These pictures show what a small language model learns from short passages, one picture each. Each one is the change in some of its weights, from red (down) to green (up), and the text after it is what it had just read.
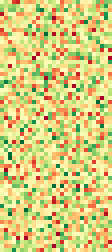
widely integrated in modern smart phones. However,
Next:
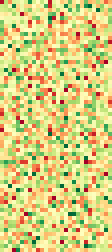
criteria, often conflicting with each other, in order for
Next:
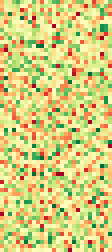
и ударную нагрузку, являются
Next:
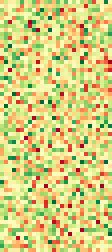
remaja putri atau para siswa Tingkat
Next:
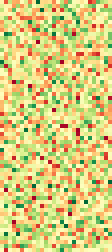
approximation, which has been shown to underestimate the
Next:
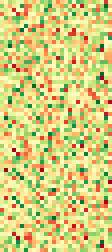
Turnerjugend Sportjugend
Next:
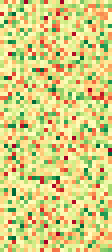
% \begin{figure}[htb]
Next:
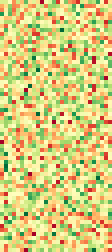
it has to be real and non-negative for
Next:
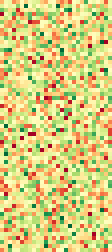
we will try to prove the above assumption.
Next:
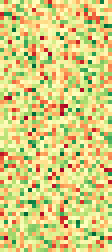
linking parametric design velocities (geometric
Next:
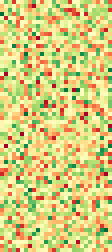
region where Fe and Ti phases are diffused into
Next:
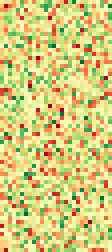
can construct valid rules. - It is easy to
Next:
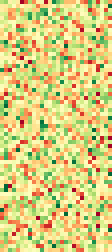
casualties (Keeley et al., 2011;
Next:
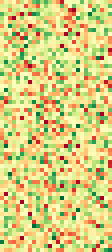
metrics, and (3) the response of metrics
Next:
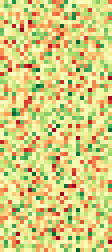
arenito, siltito, folhelho
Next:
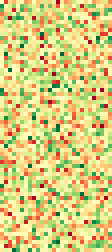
la mejora de los aprendizajes
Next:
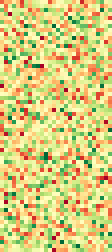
such as the redshift of reionization and the strength
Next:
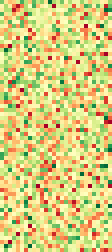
the data. The natural framework to do this is a
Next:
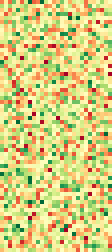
used to be the results shown by athletes during
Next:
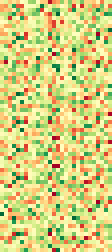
{journal} {\bibinfo {journal} {Journal of
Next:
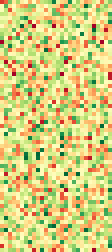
also speculated about the possible origin of the
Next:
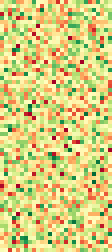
Dinyatakan bahwa jika negara
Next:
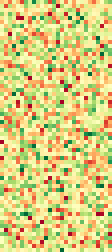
might affect the dependence on the site concentra-
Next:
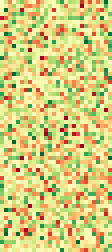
induced ripple pattern on GaAs$(00
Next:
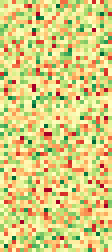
структурных особенностей языков, а
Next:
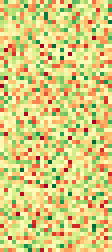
предсердий на фоне
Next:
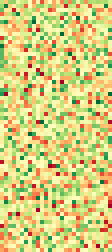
latter has been recently claimed to be in fact
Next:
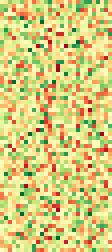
highlight such. Figure legend Fig.1.
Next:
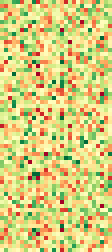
seseorang dipahami sebagai
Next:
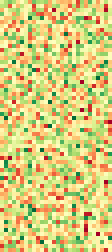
decision-making. In doing so, this approach
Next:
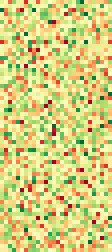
and VIVA surveys. We aim to compare
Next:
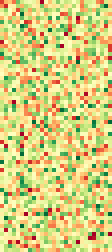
of magnitude better precision than can be achieved from the comparison of
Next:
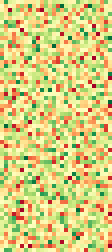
in its momentum $\Delta\pb=\Delta
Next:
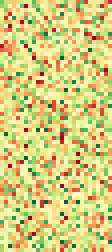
cause symptoms of slowing down or
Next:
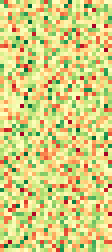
same time and each collected received signal strength level samples.
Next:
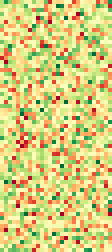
in Fig. 3 is defined as the circle that
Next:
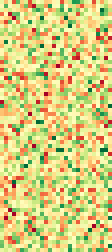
фаолияти билан бевосита
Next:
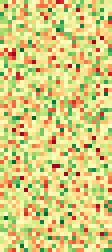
pair of nodes) $\{u,v\}
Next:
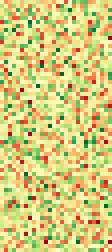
of the deformation gradient and introduced the kinematics
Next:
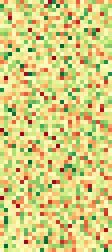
it holds for all regimes of motion, including
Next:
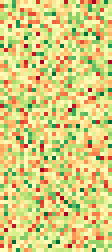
números complexos ensinado aos alunos durante
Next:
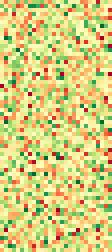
with the replacement $q^l\to
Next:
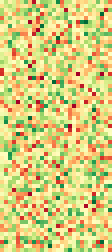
Faculty Privacy Officer before the
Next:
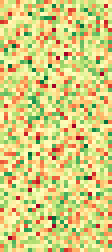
Ciprianis de Spaletto,
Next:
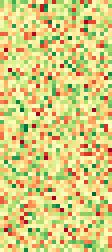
detection and mitigation techniques for AI-generated assessments
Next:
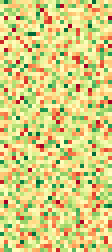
spacetime were discrete certain sharp spacetime measurements
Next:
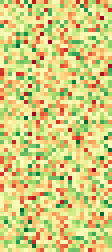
obyektlardan chiqayotgan
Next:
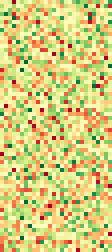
promoting 'psychology' in general and
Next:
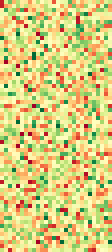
described for the COSMOS sample. We further
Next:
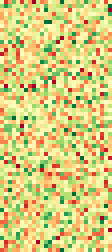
từng cụm
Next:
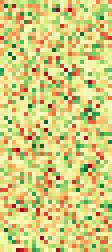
Poverty Index Report. Abuja:
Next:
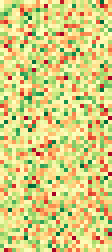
sadach w Polsce (10),
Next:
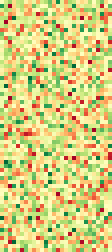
rises \\ \bottomrule \end{tabular}}
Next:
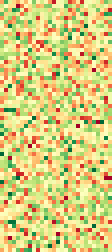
transformar y construir significaciones, sentidos,
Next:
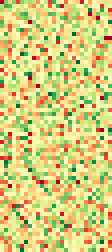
this optimization provides a greater performance improvement than when string
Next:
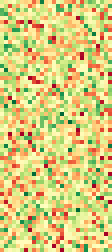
(Atomic Energy Council) requires Taiwan
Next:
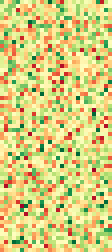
катализатором (4),
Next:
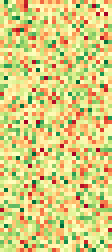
PROFILE Ruchir Sharma, I
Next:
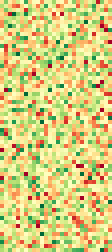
L., Gbenga-Philips,
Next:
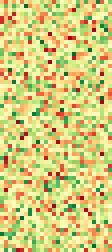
M-shell ion). For Fe XXI,
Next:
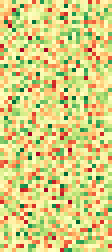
was optimised for use on multiple digital devices, including
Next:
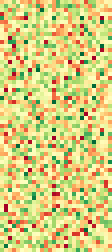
isroflar asosan aktiv quvvat
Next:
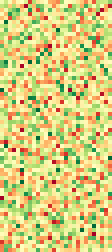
his/her internship at Father Muller
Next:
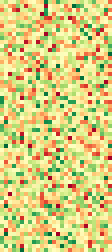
% etc %\end{thebibliography}
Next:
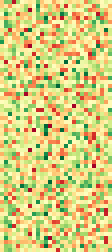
Findings Findings of the study on the
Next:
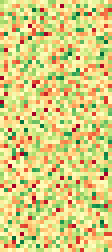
для анализа коротких текстов и
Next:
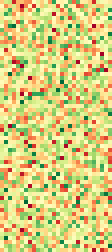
to not to overload the CPU resource as
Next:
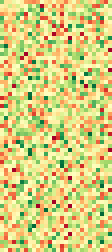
savdodagi ishtirokini
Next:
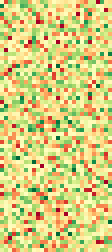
development materials (e.g. optical, medical,
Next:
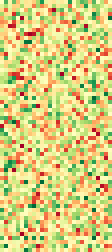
the $\mathbf{A}^2$ term, while also
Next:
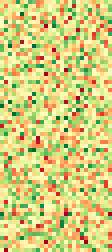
and NOAA's Lockheed
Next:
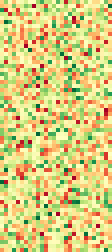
a presente pesquisa teve como objetivo verificar qual é
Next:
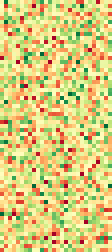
by a suitable variational choice, is quadratic
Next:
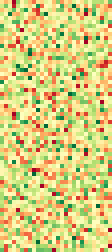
kam miqdorda kuzatilib,
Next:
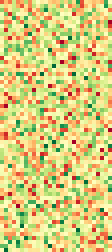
identify the needed change, create a vision to guide
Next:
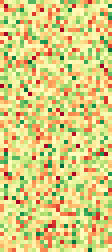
to develop another. However, unfortunately, our
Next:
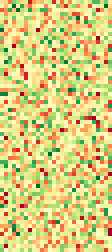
power system operation and control was discussed in [5],
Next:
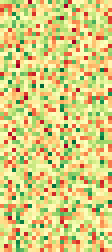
that the construct is able to explain at least 50%
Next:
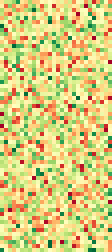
potassium (K$^+$) counter
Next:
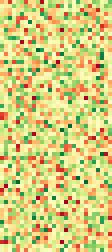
that the levels of poverty within an IS are
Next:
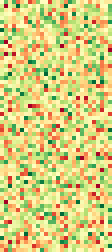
up to the level containing more than 1\% of the total
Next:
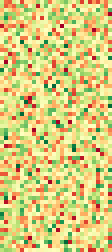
good number of their high-profile field activities have
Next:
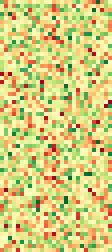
unfamiliar education systems, new cultural demands,
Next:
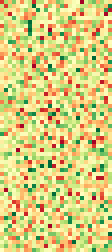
Поверка средств измерения
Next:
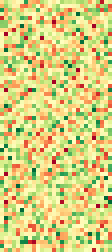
World Health Organization (WHO) estimates that 2
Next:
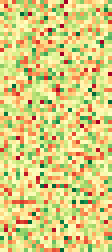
Article The Effect Of Compaction Force
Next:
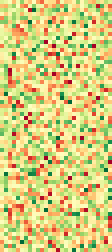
Methods} \label{sec:baselines}
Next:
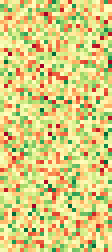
avanzate per la gestione dei
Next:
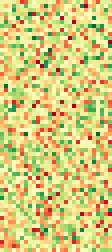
Ti content. The $P_s$ step
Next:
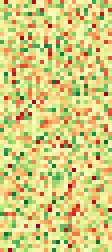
a centralidade do esporte ao valorizar
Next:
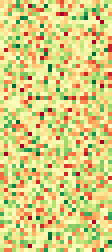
in Collaborative Learning and Cooperative Learning on
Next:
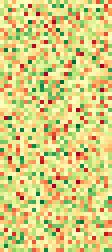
Klára Sedlo (left) alongside
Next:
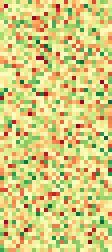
star could be smiled at and dismissed
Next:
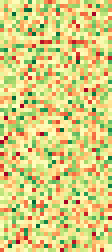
of deflected particles to the number of particles entering
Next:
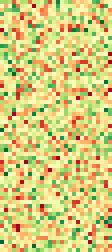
de tecnologias com vistas a facilitar o
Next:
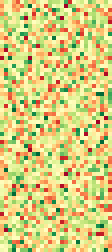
only then the considerations to physical values of $n$.
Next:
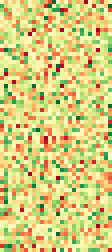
que se refere à rede de exames
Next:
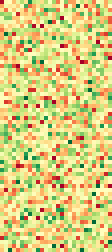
Keywords: Poverty level, national model,
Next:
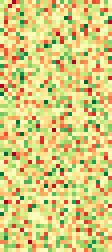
in multi-grade courses, the
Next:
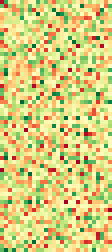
Exterior monumentality against inner monumentality through
